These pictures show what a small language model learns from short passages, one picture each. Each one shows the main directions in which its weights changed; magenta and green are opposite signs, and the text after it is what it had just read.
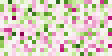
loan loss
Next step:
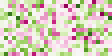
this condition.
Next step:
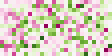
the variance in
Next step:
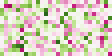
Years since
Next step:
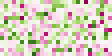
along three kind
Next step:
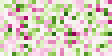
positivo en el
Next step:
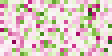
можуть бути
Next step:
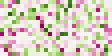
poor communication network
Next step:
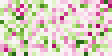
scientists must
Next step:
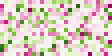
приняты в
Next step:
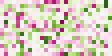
of justice and
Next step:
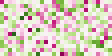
ham intellektual
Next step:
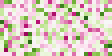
cosmetic use
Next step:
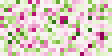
que a baixa
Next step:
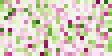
Haube mit
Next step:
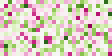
stays almost
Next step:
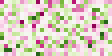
untuk menerima
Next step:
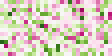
nomme «
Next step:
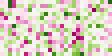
las Tab. 2
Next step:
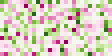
oil is one of
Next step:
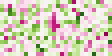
have started the
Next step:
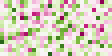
proyectos de
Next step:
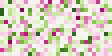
Additional supporting
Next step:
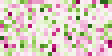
sobre as temáticas
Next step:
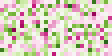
listeriosi in
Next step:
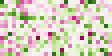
use for Karma
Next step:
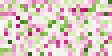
that for a particular
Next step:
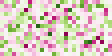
e um fogão
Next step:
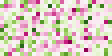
a avaliação
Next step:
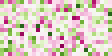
applying a specific
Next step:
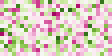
mondo moderno,
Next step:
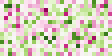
Learning for
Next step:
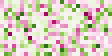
is taken as example
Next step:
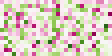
of techniques that can
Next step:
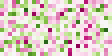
B, and C
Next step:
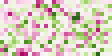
the problem of measuring
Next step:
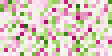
we train our
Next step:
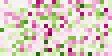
the groups; and the
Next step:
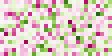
the North. The
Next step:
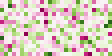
are such sources that
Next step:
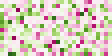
то, как
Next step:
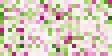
pedagogik shaklning
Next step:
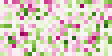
consent was obtained from
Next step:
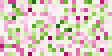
da herança
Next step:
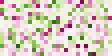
locks and alarm
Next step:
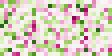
providing psychological
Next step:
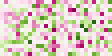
the languages, we
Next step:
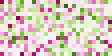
sege es git
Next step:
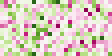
Ph.D. All
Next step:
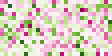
de route en
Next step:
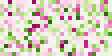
una caja de
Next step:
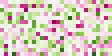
comparison of the
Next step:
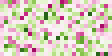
medallones de
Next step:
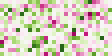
de parte de personas
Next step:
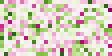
broad use of
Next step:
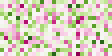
this problem occurs,
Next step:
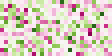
resources and training related to
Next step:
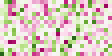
51 gerosios
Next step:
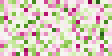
ijobiy hayot
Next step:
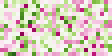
step which,
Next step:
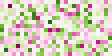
información. Por
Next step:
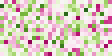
– Схема
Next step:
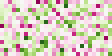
tiempos de
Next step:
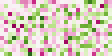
la convivencia
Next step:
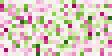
challenges. Research
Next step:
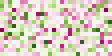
in public elementary
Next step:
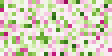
and martensitic
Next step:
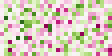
21 de Enero de
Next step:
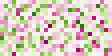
complex, insolit
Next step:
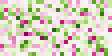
development stage, if
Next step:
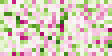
and order and the development
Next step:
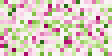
Guide for
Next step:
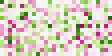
nossa sociedade
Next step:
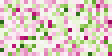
de residência na
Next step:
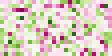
según las
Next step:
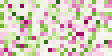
capital management in a
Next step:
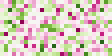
connection with energy
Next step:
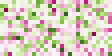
employment conditions of
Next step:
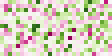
Amazon or
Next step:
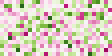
e profundas.
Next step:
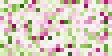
na frente da
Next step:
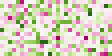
testing showed that
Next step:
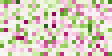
of this agada for
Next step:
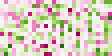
the preservation and
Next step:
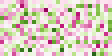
nature of the
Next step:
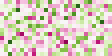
Max ##
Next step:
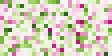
Proof. The studies
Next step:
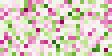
a novel
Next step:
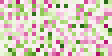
College of
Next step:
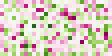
as an example substance
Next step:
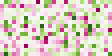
Treffen eine
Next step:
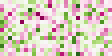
running a set
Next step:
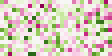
& Logistics
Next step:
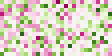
owner or
